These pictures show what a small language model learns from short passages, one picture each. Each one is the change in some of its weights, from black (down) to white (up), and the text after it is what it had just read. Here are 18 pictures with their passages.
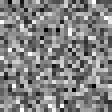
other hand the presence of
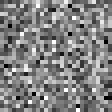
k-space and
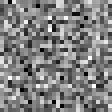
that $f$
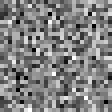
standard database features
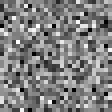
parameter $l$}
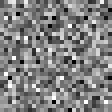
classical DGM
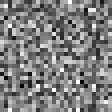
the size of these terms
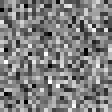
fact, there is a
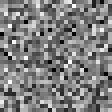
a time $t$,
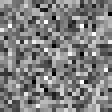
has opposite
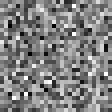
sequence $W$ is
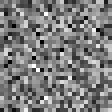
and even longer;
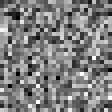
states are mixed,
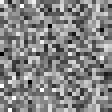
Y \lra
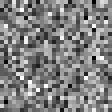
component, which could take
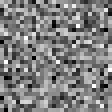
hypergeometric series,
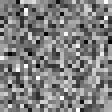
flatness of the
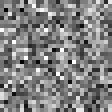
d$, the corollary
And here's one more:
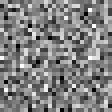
particular as $\omega
